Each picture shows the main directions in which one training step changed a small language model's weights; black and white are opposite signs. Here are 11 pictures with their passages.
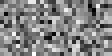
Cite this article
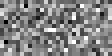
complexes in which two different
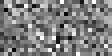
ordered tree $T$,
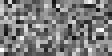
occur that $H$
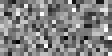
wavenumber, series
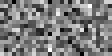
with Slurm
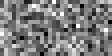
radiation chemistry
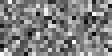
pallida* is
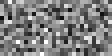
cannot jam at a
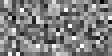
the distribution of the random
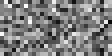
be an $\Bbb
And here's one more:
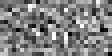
method does not rely on
